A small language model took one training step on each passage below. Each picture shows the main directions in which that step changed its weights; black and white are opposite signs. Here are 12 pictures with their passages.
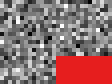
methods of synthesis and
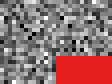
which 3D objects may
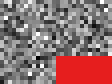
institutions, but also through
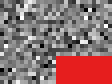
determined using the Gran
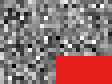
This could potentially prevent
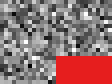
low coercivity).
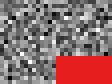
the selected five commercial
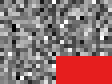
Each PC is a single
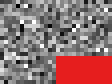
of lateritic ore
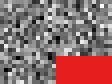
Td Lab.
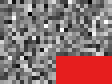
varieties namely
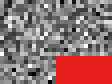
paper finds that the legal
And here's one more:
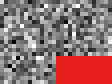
is good to a temperate
